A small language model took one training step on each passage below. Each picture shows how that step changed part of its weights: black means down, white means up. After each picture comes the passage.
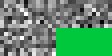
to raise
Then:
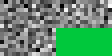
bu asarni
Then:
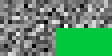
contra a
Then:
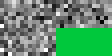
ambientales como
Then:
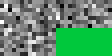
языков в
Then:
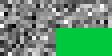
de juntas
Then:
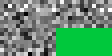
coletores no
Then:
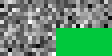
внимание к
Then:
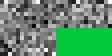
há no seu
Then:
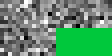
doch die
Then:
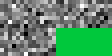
não saiba
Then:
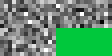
что СКТ
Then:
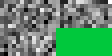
dijo a su
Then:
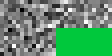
в секции
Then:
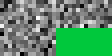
aspecto para o
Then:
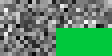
mas na via
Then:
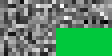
untuk korelasi
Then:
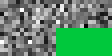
the process prior
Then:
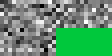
в процессе
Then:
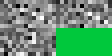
la gent y
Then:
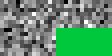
balki shoir
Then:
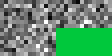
методы исследования
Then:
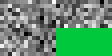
encontramos que
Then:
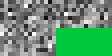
Medical Sciences and
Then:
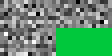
cette relique
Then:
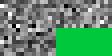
den besten
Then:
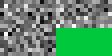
article, the
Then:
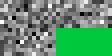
formações de
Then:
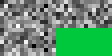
чи знаходиться
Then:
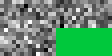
sucesso no
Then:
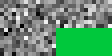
quando se
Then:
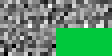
com queixas
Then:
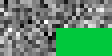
de cultivos en
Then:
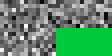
risco da
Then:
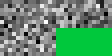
da política
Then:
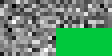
diferentes segmentos
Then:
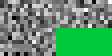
منابع و
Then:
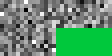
um conjunto
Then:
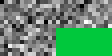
X yaitu
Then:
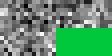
Il presente
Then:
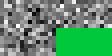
des autres
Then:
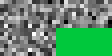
intervenções humanas
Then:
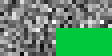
humana foi a
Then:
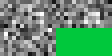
habitus and
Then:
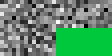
político. La
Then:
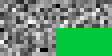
Это можно
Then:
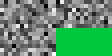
afetivos com
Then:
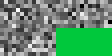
Volume 3
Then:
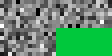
programado en
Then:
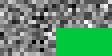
va kasbiy
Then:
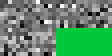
posibilidades y
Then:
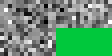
на його
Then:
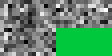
taak van de
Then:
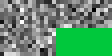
acontece o
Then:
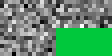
à celle de
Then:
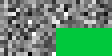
creation of the
